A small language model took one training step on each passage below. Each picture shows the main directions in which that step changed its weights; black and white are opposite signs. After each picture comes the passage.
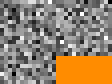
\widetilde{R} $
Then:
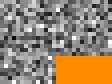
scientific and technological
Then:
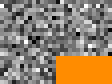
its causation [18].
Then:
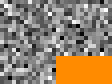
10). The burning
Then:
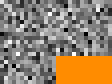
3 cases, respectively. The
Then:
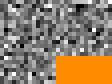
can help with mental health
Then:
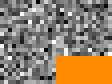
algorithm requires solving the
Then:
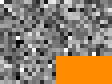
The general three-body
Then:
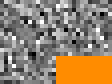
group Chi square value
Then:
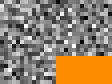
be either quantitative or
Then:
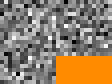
Notched or tally
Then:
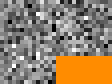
regularly to monitor
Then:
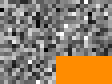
L)$ is equivalent to
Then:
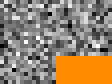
of the intravenous
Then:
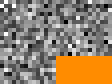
of water saving to a
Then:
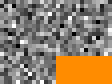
of communication of an
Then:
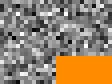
management of physical culture and
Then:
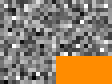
offers a promising
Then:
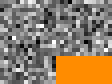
and}\quad dx_2
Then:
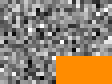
and other services through information and
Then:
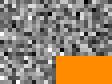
of the study. Given
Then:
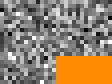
Bond distances
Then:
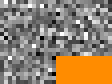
cholesterol and
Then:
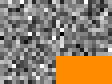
current. The FFT
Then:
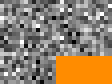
Put yourself
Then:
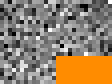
Strength:** The
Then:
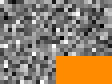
DRVs for
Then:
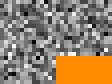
soil near each plant.
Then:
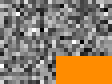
disease is caused
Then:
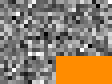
sum of conservative and
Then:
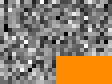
angle of the cone
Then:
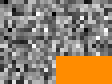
S_T$. For
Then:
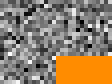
concrete, but also --
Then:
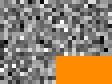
enjoy the
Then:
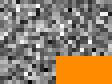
and use that to show
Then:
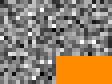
relevant for the business - represent
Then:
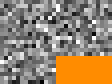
(MRC) and introduced
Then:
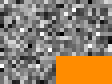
transport, energy and
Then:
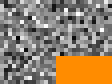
Cambridge University
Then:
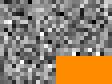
A part is meant to
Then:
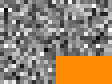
and a suite of
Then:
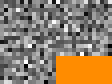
the JEFT in
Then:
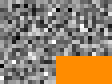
methods. In acidic
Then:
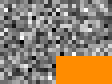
process of search of the
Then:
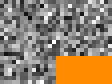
of Applied Sciences and
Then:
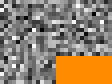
that they all have different classes
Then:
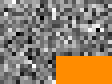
and user-imposed
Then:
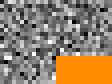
34). The two
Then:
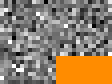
locally separable, which
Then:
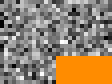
continuous extension of $\aleph
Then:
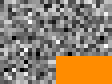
whereupon the first result
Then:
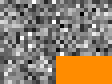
bound on the number of
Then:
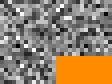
show that the elements of a
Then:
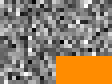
finite element code is employed
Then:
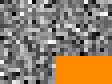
set $N$ represents
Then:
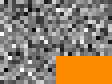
coordinate of $T$.
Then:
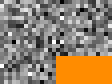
be longer and more complex
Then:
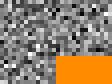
due to the fact that
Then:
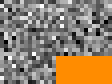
the Chow ring induced
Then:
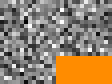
exists a unitary operator
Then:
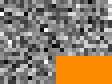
Kim, J.
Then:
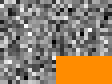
exist the Lie derivative
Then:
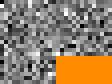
N-2$ all these
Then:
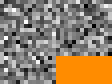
must be reflections
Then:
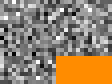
for TrCs and
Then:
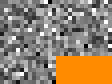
\input epsf
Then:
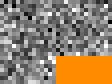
of subordinated operators
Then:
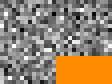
j_k \leq
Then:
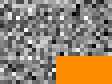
or 6 articles from
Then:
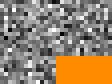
the dance clothing
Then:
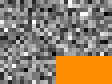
is the canonical maximal domain
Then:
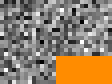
initial copula
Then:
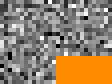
threatened with
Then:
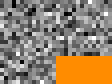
is accepted, and
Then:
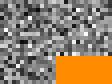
fungus, which
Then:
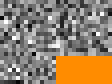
orbifold. They also
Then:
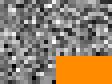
can choose $\bar \eta
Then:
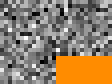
sentence Unigram
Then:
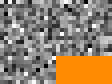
to spend as an energy
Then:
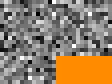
t \geqslant 0$
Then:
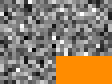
wrote in particular:
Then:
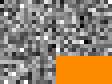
$t$ satisfying \[
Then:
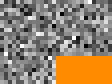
starting point, the
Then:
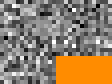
major player. With or
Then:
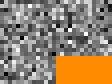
by resorting to a
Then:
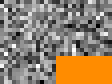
the regional identity and
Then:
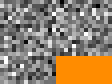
\end{eqnarray*} which
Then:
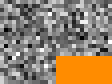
study was approved by the
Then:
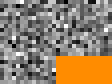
development, indicates considerable
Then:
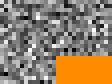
that a very accurate
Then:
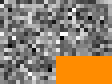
the study of matter,
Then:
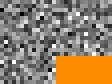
now investigate solutions of
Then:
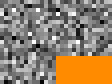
polytope in general.
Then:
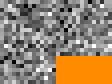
study minimizers of
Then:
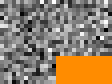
dimensional quantum stochastic
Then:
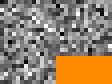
Dirichlet energy in
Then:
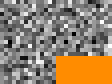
exponents for weak solutions of
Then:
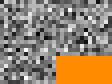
the line was found to be
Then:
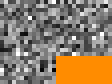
no ethical approval
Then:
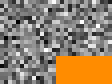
impairment was two
